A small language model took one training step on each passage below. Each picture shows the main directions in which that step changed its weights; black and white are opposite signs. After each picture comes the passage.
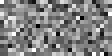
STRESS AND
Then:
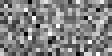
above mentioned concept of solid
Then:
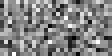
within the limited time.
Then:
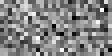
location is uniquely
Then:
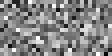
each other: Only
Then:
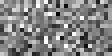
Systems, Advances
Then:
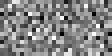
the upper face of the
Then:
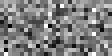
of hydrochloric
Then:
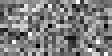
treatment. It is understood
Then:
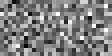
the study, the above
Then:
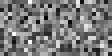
these input parameters on the
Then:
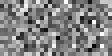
sets in medical diagnosis and
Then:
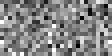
to test results on drug
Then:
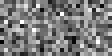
children. According to the
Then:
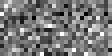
sufficiency economy center
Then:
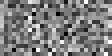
thus obtain an estimation of
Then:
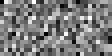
Midland region.
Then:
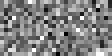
keratitis or
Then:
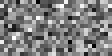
well as suggesting that
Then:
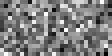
have already been associated with
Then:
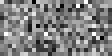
health and education services and
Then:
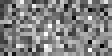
Competition in a
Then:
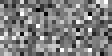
from wood raw material and
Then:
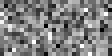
of the optic disc
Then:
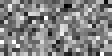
a summary of the
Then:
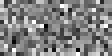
Choice of fresh
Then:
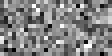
for human and fish
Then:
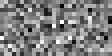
1 and n is the
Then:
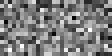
customer trust in mediating
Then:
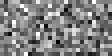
field: the Universal
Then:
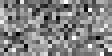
in English as a foreign
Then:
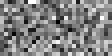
in the steam
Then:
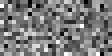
period of 1-14
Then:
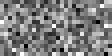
to the burnout zone where
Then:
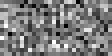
and 5 h) were
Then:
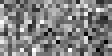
with the next word in
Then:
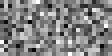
identifiable in the
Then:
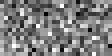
from UNESCO,
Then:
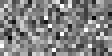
In all these examples,
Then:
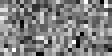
and professionals from different universities
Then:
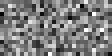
// Filters to
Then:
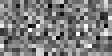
between natural sciences and
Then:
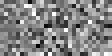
tend to demonstrate much regional
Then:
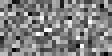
the grain structure and improving
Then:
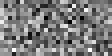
in lowering the
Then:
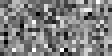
This blog is part
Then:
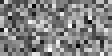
applying classical methods for
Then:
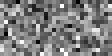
as a transformation control),
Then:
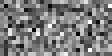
Experimental and Test
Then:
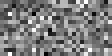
steel fences of
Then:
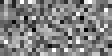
Raja Ram
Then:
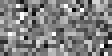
sociologists because of
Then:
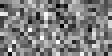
while the underlying weak points
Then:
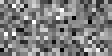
At dawn,
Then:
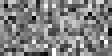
The authors declare that
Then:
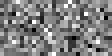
the Uzbek language.
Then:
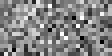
resilience, security,
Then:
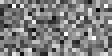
emotional and conscious,
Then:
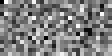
Myrina, and
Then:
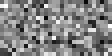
which belongs to the
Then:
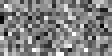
all in July; the
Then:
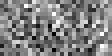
with orientations in event
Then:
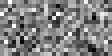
while under Creative
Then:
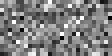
(from eddy
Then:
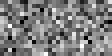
– University of Applied
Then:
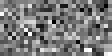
editors framed a
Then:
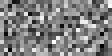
the potential users in determining
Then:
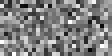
interest in the field of
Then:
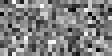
6. The height at
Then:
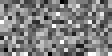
to the generation of new
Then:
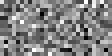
or fancy?
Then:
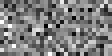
of flow history;
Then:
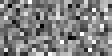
be a pending task
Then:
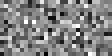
DARIAH Digital
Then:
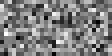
improve on the Nigerian
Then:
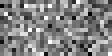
remains undetected.
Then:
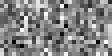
group) ($P =
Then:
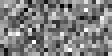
[1]. This virus
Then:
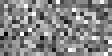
concepts and by employing
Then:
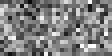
and phase response of a
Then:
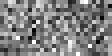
standards. The standardisation
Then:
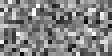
oncological patients,
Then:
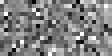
correctly what other
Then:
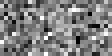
results obtained from the research
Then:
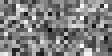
treatment (42 patients
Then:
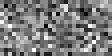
of vessel walls,
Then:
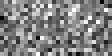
including the manufacturing industry.
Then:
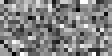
domains. Overall
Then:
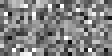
knowledge and consumer behavior towards
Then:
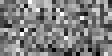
and facial expression,
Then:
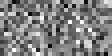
the NSU
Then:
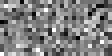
in cotton but
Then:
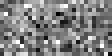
effect on kidney
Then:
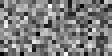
emotive functions;
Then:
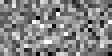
In this regard,
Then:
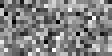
misleading and
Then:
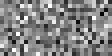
mechanical properties and often considered
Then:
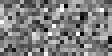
to responsible research and innovation
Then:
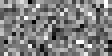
economic monopoly limits
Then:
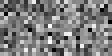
used into different data
